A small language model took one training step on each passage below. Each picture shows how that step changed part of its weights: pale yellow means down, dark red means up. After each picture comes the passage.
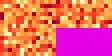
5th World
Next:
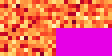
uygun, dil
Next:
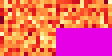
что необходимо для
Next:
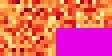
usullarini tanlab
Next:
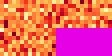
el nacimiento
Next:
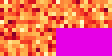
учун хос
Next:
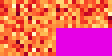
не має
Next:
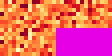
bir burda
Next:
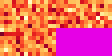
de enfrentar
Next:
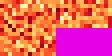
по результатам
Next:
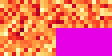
o tripilla
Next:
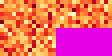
le faire,
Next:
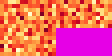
y expresión
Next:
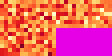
humano, e
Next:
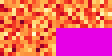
a que se deve
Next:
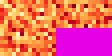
Se desprende
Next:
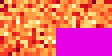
fornecimento de
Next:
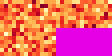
bu bilim,
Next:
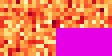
percentual de
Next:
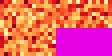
олов билан
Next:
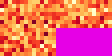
de tragere
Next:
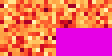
das cidades.
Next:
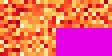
kelib chiqib
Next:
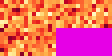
وهي مجانية
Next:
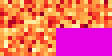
é a actividade
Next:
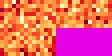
та балету
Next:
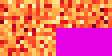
janeiro de
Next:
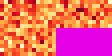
yordamida shaklni
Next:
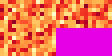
social. Este
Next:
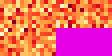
fonction du type
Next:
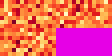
yil davom etishi
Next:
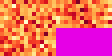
de sa terre
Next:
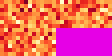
ҳаёт тарзи
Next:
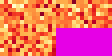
adalah bahwa ia
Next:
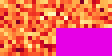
as classificou
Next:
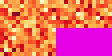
vino de
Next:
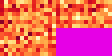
Жамият ва
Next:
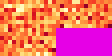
i Arktis
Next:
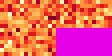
статьи люди
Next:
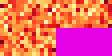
enxerto o
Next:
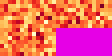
de morte foram
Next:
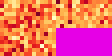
de stratégies
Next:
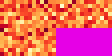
тварин з
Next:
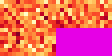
atuam no
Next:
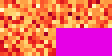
noch der
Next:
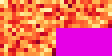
onde realizavam
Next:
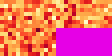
observé. Les
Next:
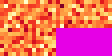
debate público nas
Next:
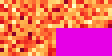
En *Revista La
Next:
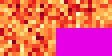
tizimining huquqiy
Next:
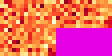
baholash imkonini
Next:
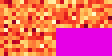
oldini olish
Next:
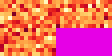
ela não se
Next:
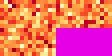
les entreprises
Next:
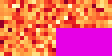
envidou seus
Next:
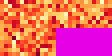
takomillashtirish. Respublika
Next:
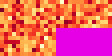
desafiava o
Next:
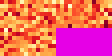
эту функцию
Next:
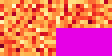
negara yang tidak
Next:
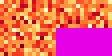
a demanda
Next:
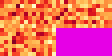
seperti jam kerja
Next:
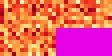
водий аҳоли
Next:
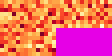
ocupa un
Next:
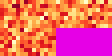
destacado. O
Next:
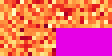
- Seçilen
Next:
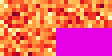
de culpa,
